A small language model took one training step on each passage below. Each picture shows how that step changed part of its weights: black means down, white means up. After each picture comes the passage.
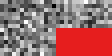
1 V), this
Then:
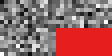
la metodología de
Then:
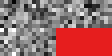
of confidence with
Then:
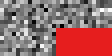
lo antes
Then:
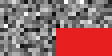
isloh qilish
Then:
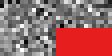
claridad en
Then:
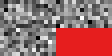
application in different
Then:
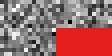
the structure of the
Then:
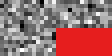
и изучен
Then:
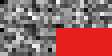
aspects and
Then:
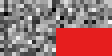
determine the
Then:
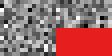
index data from
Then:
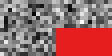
diagram of the
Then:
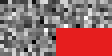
ишлари учун
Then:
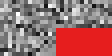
these transactions.
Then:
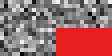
by increasing the
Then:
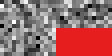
food sources
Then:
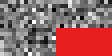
a fatores
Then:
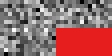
tem origem na
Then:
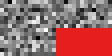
las mediaciones
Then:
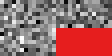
The filtrate
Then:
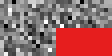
route of time
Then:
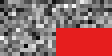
in families
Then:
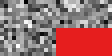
AI-based methods
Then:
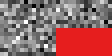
promueven un
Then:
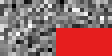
estimated to
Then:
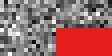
process water from the
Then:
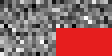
O seu
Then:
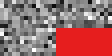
well as by
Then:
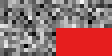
as its diverse
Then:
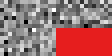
denial. In
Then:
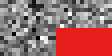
of adoption by
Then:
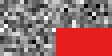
representation of the
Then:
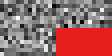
strains were
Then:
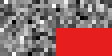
conducts and implement
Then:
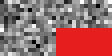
much of the
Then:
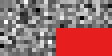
as diferentes
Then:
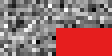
indicates that no
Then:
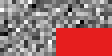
Stress in
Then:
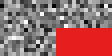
scenario results
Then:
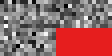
бу борадаги
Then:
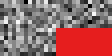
both tropical
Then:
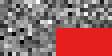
it maintain a
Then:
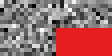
precise, and
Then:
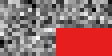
faced by
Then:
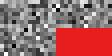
such, the time
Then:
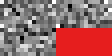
as mandated
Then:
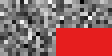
written 6
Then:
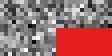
may submit
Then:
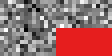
(for example,
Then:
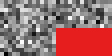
Europe cc by
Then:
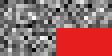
performance, achieving
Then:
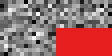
be used as a
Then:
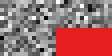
and social influences
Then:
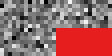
the Pereda
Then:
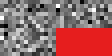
to recall and
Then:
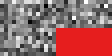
represent the means of
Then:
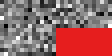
promoting the
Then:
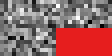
being a net
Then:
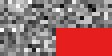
in this experiment could
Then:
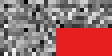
do better at lower
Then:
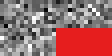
countries / H.
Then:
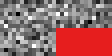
consultation market
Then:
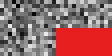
plantear de
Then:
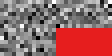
“to make
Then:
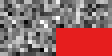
affective and
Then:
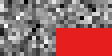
in real time during
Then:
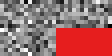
greater for the
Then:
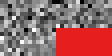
Greda 8
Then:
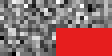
and fundamental
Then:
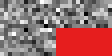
associations between
